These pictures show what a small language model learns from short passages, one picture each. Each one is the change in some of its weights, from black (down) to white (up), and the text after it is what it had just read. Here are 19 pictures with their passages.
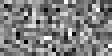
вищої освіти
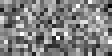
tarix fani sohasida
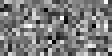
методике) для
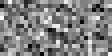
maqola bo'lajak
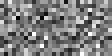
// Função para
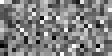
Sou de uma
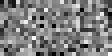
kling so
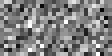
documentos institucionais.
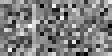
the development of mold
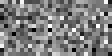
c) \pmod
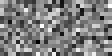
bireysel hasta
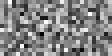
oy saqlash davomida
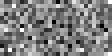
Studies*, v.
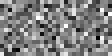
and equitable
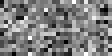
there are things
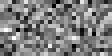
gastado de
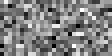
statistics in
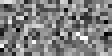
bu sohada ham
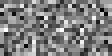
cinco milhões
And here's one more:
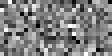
of competitiveness management
